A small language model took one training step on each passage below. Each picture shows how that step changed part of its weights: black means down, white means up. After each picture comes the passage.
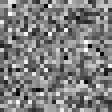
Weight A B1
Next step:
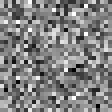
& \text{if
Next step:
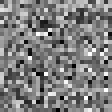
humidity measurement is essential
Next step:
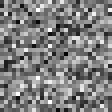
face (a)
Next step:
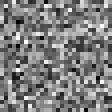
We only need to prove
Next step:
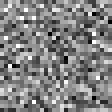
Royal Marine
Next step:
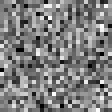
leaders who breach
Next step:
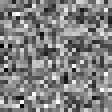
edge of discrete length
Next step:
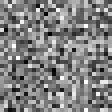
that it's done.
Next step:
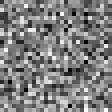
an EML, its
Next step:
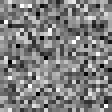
following lemma useful:
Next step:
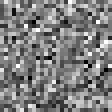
any $\bp
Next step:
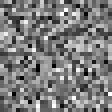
to autocorrelation
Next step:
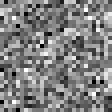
remark that the reason we
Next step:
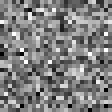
data. It is
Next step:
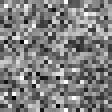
Impact Evaluation
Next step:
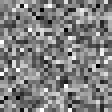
case when the zeros of
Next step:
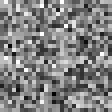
Modified On 21
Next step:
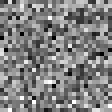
scientists, engineers and
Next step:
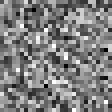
a minimal surface}
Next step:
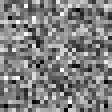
and (ii) N
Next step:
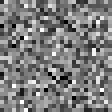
this paper for readers
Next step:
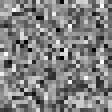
of $M$. In
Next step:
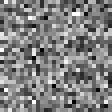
motions, and \
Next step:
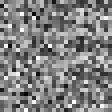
environment itself, in
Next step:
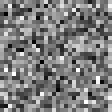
is necessary in order to
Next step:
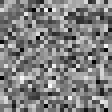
its spectral components. The
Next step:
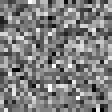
in all details and
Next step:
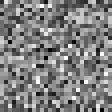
we aim to approximate
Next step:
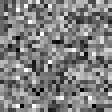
from Equation (2).
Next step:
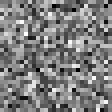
an overall accuracy of about
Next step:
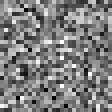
of criminal
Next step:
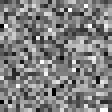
both the incoming
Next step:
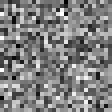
modified PIO
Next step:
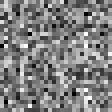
a COP into a
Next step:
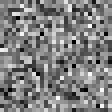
is of finite jet
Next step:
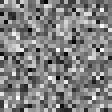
that a tool life is
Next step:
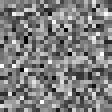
Then one of the
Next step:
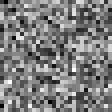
prioritizing community
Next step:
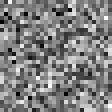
the nozzle and
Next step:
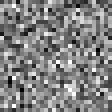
two ways to define a
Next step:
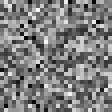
of any stationary points.
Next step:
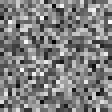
how the description of the
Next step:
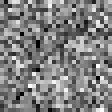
by Larson and
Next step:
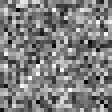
reviewed drafts
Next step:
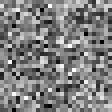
Figure 3: The times
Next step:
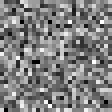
healing. We
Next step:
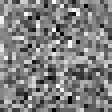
$s$ and
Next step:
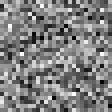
is a multiplicative group,
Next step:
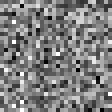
will use in the lines
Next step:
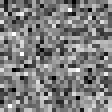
saves the energy of
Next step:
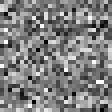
K. Methods: The
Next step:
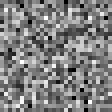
the n -dimensional
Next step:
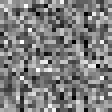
a 1, but this
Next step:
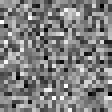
not algebraic. Now let
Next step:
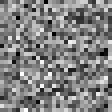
studied the history of
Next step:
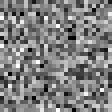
To obtain neighbor sets with
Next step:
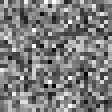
DSC thermograms
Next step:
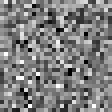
$M$ is a
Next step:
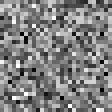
Level of awareness in
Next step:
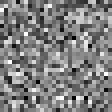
only cash loan
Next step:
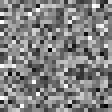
structures. This corresponds to
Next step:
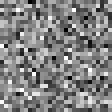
bounded domain, and
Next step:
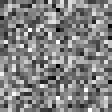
most $2^{\lfloor
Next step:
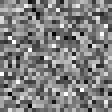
and the real part of
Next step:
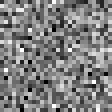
in practice, reports are
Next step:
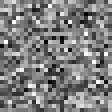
and EH. The
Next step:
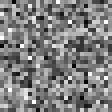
YES NO
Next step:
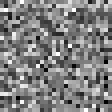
tests were performed. The
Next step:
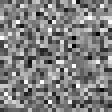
projections are pairwise
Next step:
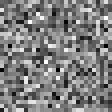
virtual crossings and
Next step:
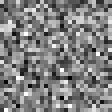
the community also has a
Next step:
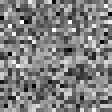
work, which I have
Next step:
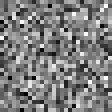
obligation to
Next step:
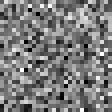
3D weaving
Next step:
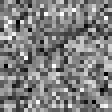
loxodromic element
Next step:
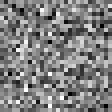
subjects (32%) indicated
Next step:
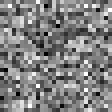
{ Comp.
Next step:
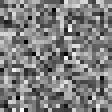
example of a variety satisfying
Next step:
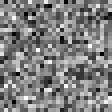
conclude that there is a
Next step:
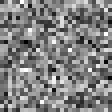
knowledge about the importance of
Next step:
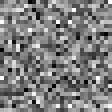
and production planning and
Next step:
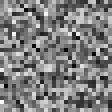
of partitions of the
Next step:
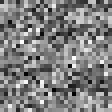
the dimensions of the
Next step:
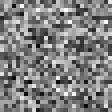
or the shape parameter
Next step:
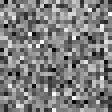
however research demonstrates that
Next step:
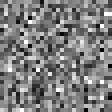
it will be enough to
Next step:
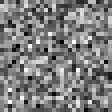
the distal lobe
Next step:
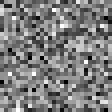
the iterated carre
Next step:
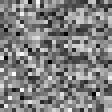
that transport wastes
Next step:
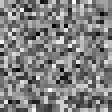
references there for details.
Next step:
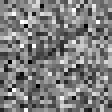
killed only
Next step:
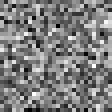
and takum
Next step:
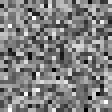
the latter period, his
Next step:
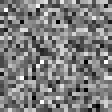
contribute to the search.
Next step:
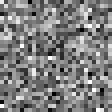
moments. The
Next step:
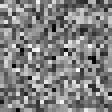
in 1955 replaced the
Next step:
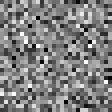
variables pourra {\^
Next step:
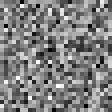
$B$, then
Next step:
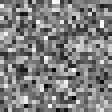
to around 21 mag,
